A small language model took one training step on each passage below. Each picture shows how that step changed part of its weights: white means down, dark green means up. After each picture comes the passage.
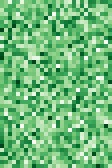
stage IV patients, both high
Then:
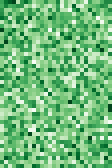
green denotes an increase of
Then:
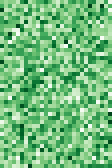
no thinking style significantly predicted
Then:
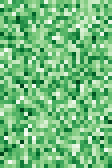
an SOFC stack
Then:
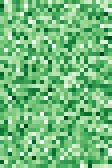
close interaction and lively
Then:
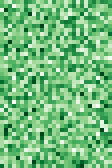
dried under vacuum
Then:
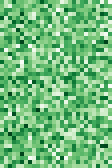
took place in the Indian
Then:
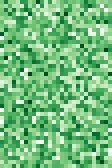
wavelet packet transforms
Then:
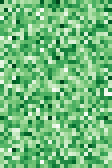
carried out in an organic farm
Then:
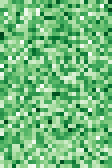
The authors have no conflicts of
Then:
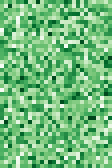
stories "I am...
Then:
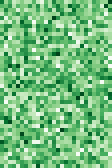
own interests. Thus, this
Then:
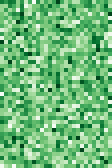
multivitamin products is not
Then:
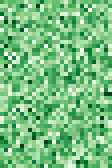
al.** 2011 Climate change
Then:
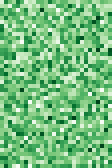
fungus was isolated from
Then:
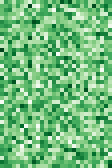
and infrastructures, we will follow
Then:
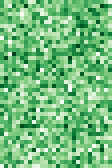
GCMs by means of
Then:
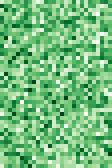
marked by practices such as
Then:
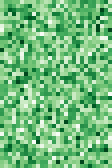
more cost effective) - *very
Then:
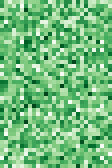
hypotheses were posed to
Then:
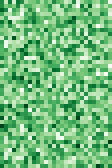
this research is to reuse the
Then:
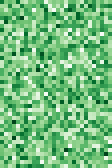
deck section because of the various
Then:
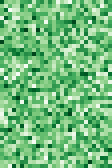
mobile phone distribution companies Research
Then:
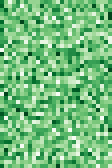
As an instance, Figs.
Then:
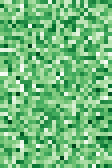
to the initial measurement point.
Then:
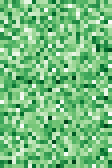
these to the genus and
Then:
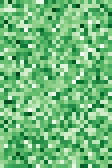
arthropod datasets,
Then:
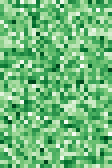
objectives in e-learning.
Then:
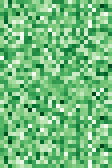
was reached after 22
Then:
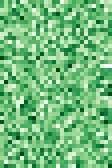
Ukraine's economic
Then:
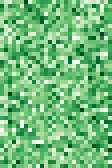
NP in which the compounds
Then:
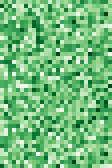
involves the identification of a
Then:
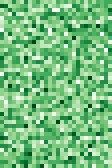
gravel unsorted,
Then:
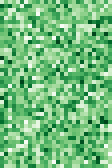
Mohs micrographic
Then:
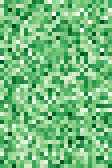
conversion stage has to be designed
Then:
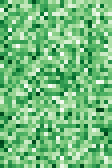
Our study demonstrates that
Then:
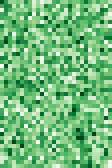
Additionally, reducing the casting
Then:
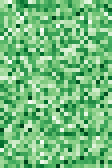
Moreover, engineering tools are more
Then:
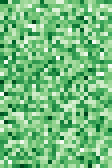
words has varieties of
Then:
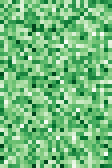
by facilitating object detection and
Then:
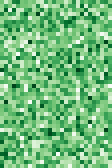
together, this paper offers another
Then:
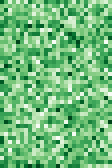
By combining these elements, a
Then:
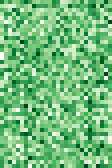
range from room temperature to
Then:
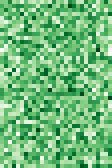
41% ownership of
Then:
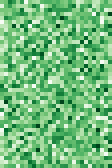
below the age of 35 years
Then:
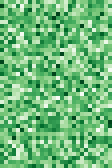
enlargement referred to
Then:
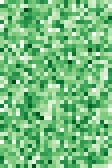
variable value of user satisfaction has
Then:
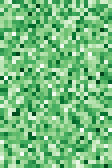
silicon in the negative
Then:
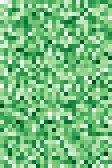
the framework for analyzing the data
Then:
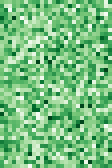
living, most of his time was
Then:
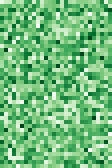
prime public policy issue is
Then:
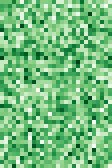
it has a good chance to
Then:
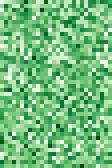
be taken to observe the
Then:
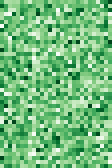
der Heijden¹,
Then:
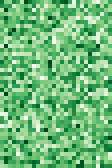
(GDT) varied
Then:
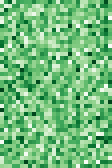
point $x_2 \in
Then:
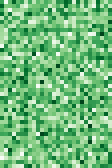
publicly traded at the
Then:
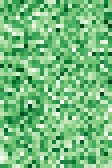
consisting of changes in the
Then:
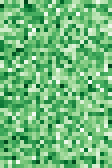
local government areas (WP
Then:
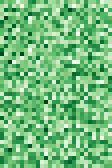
paper we present a new system for
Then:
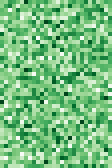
doubt about the importance of
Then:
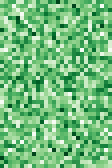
attract a wider
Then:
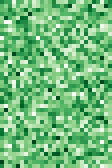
video data for various applications
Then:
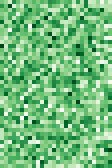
method or a citizen
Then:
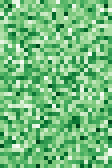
was parenting style.
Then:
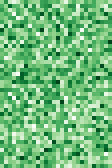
multi-year training, allow
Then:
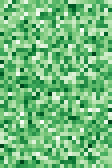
driven mechanical devices.
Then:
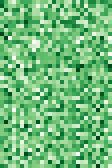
are indicated. However, another
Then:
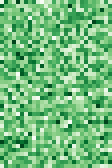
Processing delay.
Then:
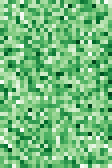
represents performance level. Then draw the
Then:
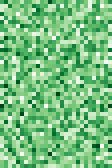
In particular the present version has been
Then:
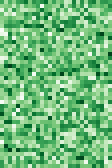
how can the experience be improved?
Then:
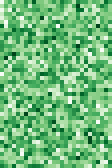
2005] the author proposes
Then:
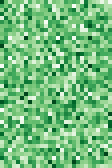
The document is structured into five
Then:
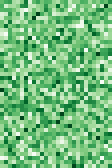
as to undergone major operation
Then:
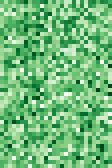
how strong or weak the correlation
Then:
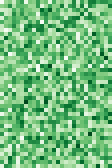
a) Technical capability to
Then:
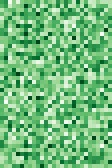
Data availability The data used in this
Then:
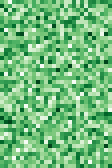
that a staggering
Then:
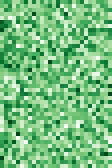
Why does the novel include the
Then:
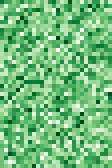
the post-stenotic
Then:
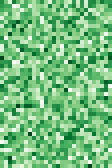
of English are accepted in
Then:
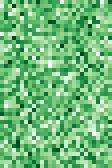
- Domain-specific
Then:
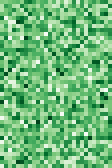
into consideration the limita-
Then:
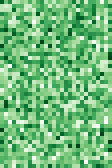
Perhaps his most influential
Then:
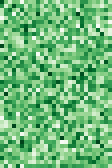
(Scheme 1).
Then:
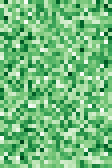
networking solutions, namely Institute
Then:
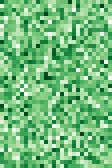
like the questions/answers
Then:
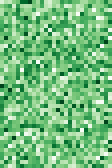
their various manifestations were
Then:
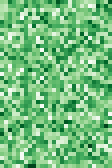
been challenged by the work of
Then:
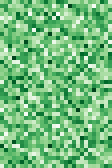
of polypropylene on
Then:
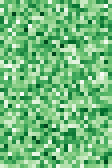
enhancing familiarity with
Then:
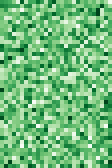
generally observed in areas with a
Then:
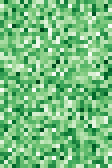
REACTION RATE
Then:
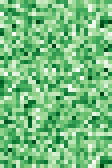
configuration, they are
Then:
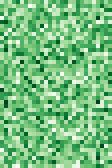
Care in Cancer
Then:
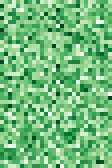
excelled him in
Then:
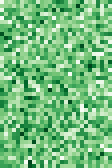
appendix usually lies in
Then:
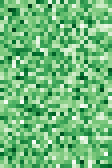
fluorescence detection with high
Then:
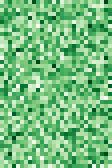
of the altitudes of the
